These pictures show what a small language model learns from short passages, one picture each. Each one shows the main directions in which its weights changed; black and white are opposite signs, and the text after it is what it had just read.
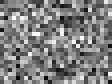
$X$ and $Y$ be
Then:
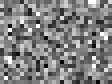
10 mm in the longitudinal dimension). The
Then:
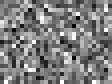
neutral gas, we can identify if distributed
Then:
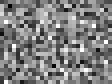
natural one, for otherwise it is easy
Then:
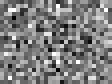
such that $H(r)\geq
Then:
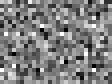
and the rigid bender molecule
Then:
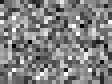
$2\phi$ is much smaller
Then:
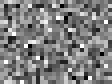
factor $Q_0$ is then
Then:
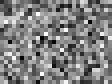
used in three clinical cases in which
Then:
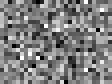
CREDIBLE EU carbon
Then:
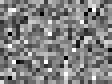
$\kappa>1$ that for all
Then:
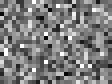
Each regulator features a
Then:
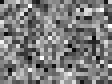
initial values with $0<
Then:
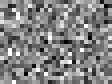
field $dx(t)$ converging
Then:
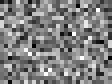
the classification process, horn players
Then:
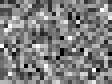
to find the string corrections to
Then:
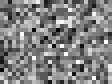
be made by comparing Figures
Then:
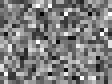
particle $i$ ``velocity''
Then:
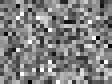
evaluating the usage-based
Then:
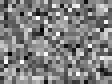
We turn now to the simplest
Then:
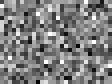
dimensions the theories exhibit in the
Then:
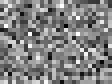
\to Y$ is a locally
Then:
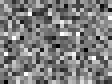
by two, this ratio is
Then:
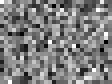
email and name are captured by
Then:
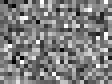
g\cdot \left(\Ber
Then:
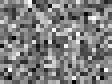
scattering along the $H$-direction
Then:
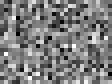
behavior and completes the model using empirical
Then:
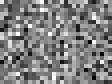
Systems, Universitas
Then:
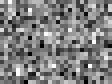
of foreground galaxies and account for
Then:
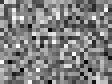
~b$ and $b'$ are
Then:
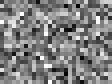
only up to linear order. Despite
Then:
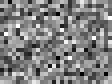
(where single photons are
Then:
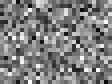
reference scale $\mu$ as
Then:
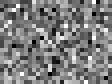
we compute \begin{align*}
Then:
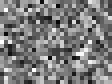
solid lines denote nucleons only,
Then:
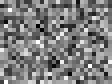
configurations in which the motif
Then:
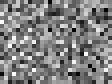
a unique simple binary matrix. Then,
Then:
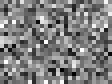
practices have survived only through word of
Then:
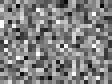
it holds $$ \|\nabla^2
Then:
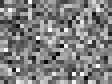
entirely in $K_\eps$.
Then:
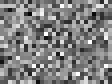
in the above subsection, one may
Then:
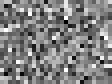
of Göttingen,
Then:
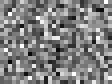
economic and social empowerment. There
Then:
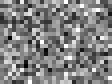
analysis of the forming process and an
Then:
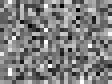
and society on board? Insights
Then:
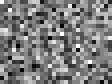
which we developed above, demands only
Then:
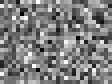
que las aves experimentales
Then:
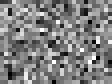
the dilaton-Maxwell
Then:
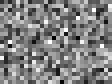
and optimal amount of information in the
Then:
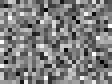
forests. Therefore, for the
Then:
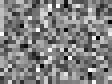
discussions 5.1 Consumer
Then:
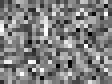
are widely employed for large-scale estimation
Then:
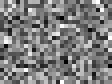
and structural alterations of the
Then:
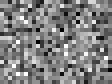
labels $g$ and ${\bf
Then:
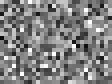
the three-stage OTA
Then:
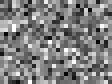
on the dictionary a
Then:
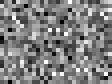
\quad \quad \quad \quad
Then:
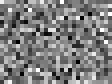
for different $l_k$'s
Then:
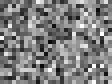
primitive integer-valued polynomial with prime
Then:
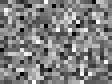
sustainability strategies. Findings should be
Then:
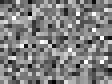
the relative inaccuracy, corresponding
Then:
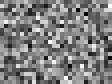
impact of the outcome on readers.
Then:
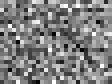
B and C: "In terms of
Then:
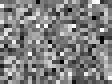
outwards near the edge of the
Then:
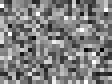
42% cases and above 40 score
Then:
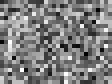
$J-K_s$ and
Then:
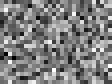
balance is disrupted by extreme generation
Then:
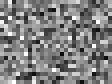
little is traced out (top),
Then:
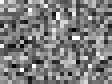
for wisdom and his
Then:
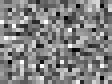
lower profits. Islam and
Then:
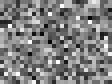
A control input criterion function is given
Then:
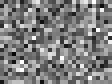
until flux densities exceed 45 times the local
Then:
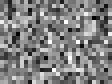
of a GKM manifold can be
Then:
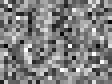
We vary two pMSSM
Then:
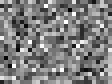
in operations (minimum Cash
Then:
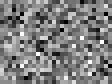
extended their earlier experimental investigations (see
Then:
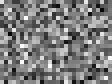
is due to a tendency to the
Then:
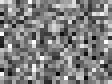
the diagnosis of numerous
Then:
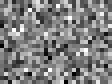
resistance precisely without the influence of another
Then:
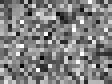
in mind, here we introduce a
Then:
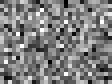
considered potential sources and creators of
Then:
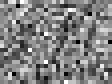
namely $M = \Tr
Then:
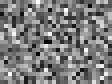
acceleration in some arbitrary spacetime in
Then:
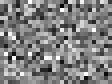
a smaller distance to DA 495
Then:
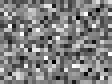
g.) was heated on the
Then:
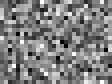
\delta \lambda m \over
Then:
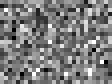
around four thousand years
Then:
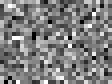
(\sigma \subseteq Mv
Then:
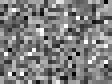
$d-2$ other generators of
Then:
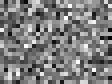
where ${\cal C}_k$ is
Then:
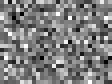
\textit{criminality}, such as
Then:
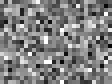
extraction plant to improve its efficiency,
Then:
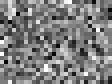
of constant displacement of the end nodes to
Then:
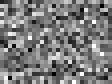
the $\kappa$-fold convolution of
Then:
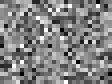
collision-angle effects due to deviations of
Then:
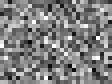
to determine the moderating role of
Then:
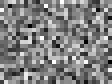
Q-Flo in Europe.
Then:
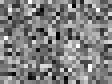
a regular way by simply changing the
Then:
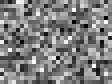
from the selfadjointness of
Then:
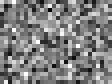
the time operators dedicated to each
